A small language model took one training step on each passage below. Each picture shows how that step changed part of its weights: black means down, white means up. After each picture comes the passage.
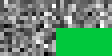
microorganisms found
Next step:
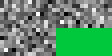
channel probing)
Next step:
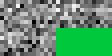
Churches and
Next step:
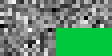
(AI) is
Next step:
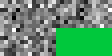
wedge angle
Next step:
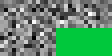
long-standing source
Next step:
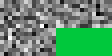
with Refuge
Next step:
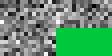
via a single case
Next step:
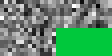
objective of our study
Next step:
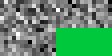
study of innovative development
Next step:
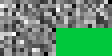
through a collaborative and
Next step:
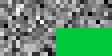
for augmented
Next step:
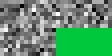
- negative. The
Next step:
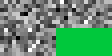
it was reported that
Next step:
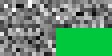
carbon fibre electrode
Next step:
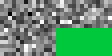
as probiotic
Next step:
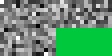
skills and more applications
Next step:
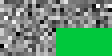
levels and performance
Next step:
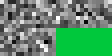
Study duration of two
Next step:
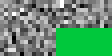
30 after recovery from
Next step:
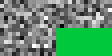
follow Pathya
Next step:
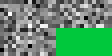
are used in devices
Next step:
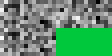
or guidelines to follow
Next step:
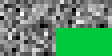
begin to see that
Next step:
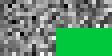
CD NK
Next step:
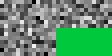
the PD-1
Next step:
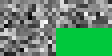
originally dark blue
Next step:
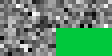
Procedure of
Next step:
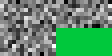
the general condition,
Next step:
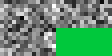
innovation in the brain
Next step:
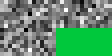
partial correlation, ranging
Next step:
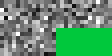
persons determined decreasing
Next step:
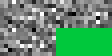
Low Low
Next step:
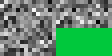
drill on
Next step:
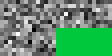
the classification of
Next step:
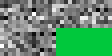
be prompted
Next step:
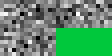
classified. While the
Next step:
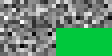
SIEM to
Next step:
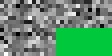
Narrative Review
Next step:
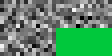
paper files will be
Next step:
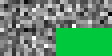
crucial to recognize
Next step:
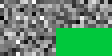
fosters the interaction
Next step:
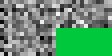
to solvation
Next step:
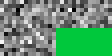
an analytical expression to
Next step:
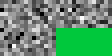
a big animal.
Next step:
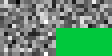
the frequency shift between
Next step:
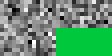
the price of local
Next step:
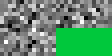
Creativity is the
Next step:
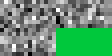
increased significantly due to
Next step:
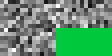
and the occurrence
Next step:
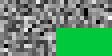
the control and the
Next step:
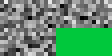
makes it possible to
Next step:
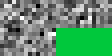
For this purpose,
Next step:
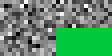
known as safest
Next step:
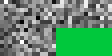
developing the disease may
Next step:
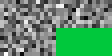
the acquisition of methods
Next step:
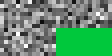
of the draft
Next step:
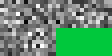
used zinc
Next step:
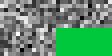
from ethanol,
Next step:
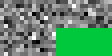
selected international models of
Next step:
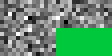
seismometer of
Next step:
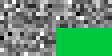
Voluntary O
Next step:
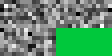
profiles. These types
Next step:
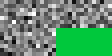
the same structure
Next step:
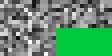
that were finally considered
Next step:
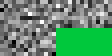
and light traps
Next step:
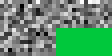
number: Reference
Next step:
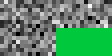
most general concept -
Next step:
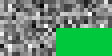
(fixed and
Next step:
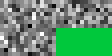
lower incidence of
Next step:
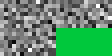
the scanning power
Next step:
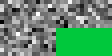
The sensitivity of
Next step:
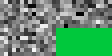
Described below are
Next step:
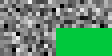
was taken to ensure
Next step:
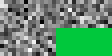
a packed
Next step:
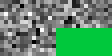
log. Since the
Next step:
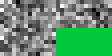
therapy had significantly higher
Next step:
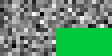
a basal cell
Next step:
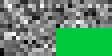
Such solutions require the
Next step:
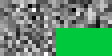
their dedication that
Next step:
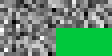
selection for density
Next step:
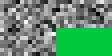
in this paper.
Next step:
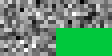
GMA content in
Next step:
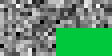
of stress and
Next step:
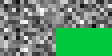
over one to three
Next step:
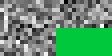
while the shaded
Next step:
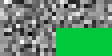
rapidly growing worldwide
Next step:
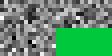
renewable energy generation
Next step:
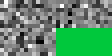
following link:
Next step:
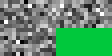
scored DNA sequence
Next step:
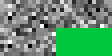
class comprehension when
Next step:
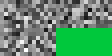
the construction industry in
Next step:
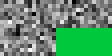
collision, so
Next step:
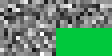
results show the power
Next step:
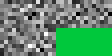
quantity we find
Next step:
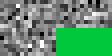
do Sul,
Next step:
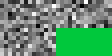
for the three
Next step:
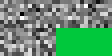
acid, and
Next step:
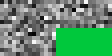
at 12 months,
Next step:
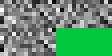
an efficient and effective
